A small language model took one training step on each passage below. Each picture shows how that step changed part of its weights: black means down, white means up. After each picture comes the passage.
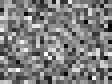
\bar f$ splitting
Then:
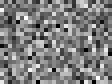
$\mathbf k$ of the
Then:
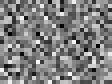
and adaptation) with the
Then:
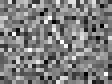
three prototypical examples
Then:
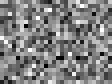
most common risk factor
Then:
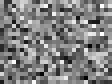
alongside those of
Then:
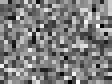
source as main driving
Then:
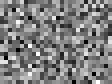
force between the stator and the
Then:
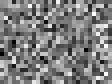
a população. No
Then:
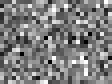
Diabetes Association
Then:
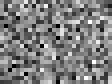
contribution with the $\alpha$
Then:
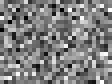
medio de un ajuste
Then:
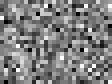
blank discussion notes
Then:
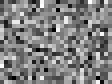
decision making concerning both
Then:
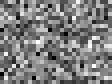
minimize a binary
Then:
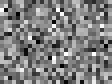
measured independently of
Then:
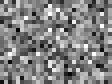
study of the English
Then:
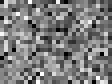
be confused with the
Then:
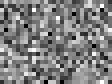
fotógrafo em
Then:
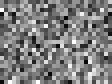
introduction of another
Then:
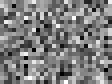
- News Driven}
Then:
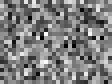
Addressing these
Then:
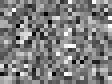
Intercept No Trend
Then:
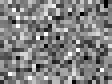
equal to the threshold
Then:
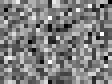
degradation mechanism of
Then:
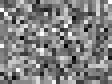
measures of effectiveness and
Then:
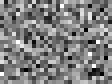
ground state, can be
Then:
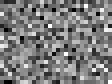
graph $G_{low}$ using
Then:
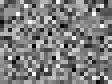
nature education.
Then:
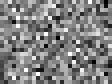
equal to the current total
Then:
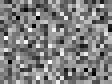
an integral part of the activities
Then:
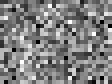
access to the atomistic
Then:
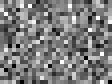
testing techniques for
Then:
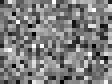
crimson coloration
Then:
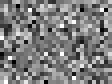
work well. Therefore, it
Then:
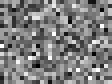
obtain the Rodrigues
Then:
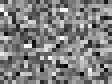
measurement result can produce the
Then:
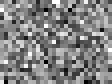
театра юного
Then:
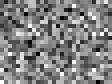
incorporating coconut
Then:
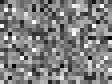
the west and China to
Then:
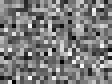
gaya hidup
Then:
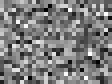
based on equation (2) by
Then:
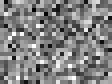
and a lack of robust
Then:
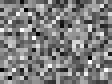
risk resources that
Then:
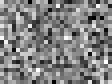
used to implement it, to be
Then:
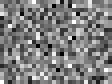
banishment of Sita
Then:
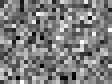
Saúde, Volume
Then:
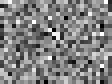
incomplete items
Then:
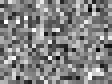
as farming,
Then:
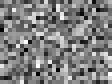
ifade ederken
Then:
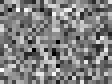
This booklet is part of
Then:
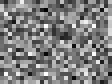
they are linked and
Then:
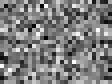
limits} \end{equation}
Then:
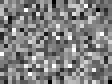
Assuming a distance to
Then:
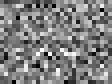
estimates of primary
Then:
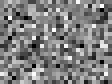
lack of recovery of
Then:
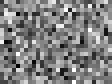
Schikanen und
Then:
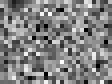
with prosodic features
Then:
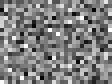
+ +\eta\left( s
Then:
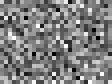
statistically significant to one
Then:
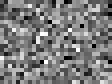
squares), and
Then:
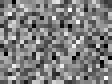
to benefit more from an
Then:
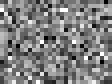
measurement results with predicted results.
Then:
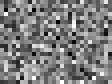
of lymph node dissection
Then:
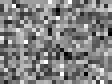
gluon sectors and so
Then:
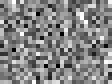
we need a $15cm$
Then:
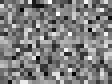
- An email takes
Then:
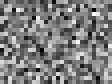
Paso a paso,
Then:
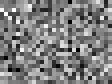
assignments help
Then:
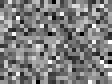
the implicit assumption of
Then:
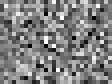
Europe Brussels
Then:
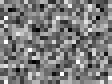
these motifs depict
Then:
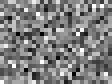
in the measure that we arm our
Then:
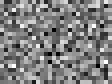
attached to the
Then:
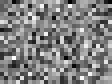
de l'enseignement
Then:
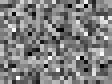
Observar * * * *
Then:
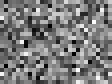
Potensi Wisata
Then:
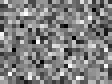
400 euros. We found
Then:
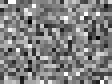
judiciais em curso
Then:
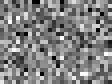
and sufficient condition
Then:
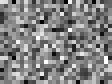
did not form any part of the
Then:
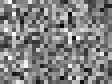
written work. Research on
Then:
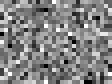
не отримали
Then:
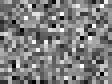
the linewidth however, a
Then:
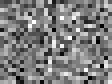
eagle. Species:
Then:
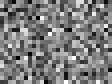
tahlil qilishda
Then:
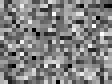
along the radial direction
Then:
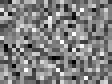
accountable for all aspects
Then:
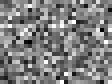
IID (também
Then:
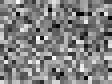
yoki xalqning
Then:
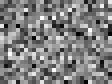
manuscript. IM and
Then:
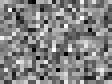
the growing season;
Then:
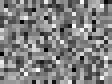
are ready to adopt
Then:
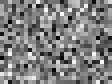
which analyzes managed
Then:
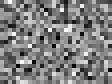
Analog Ensemble
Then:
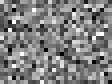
skins of the patients
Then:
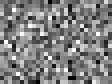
increase awareness about
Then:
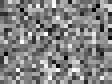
citations in their overview from
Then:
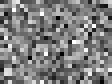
t Ratio Prob> t
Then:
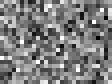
Gepatit B ni
